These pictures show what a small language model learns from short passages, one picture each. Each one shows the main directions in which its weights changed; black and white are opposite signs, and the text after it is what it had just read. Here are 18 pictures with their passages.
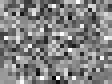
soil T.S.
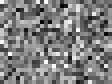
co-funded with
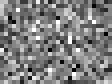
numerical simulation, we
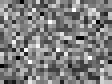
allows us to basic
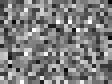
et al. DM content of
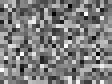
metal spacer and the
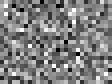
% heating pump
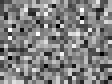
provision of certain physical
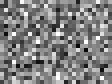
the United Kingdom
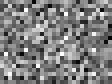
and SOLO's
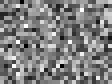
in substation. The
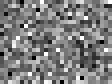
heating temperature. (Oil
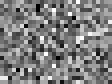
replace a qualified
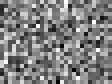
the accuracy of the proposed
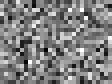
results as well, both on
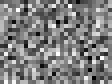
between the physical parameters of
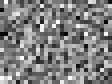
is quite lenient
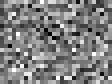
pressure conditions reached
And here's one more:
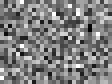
information will be sent to the
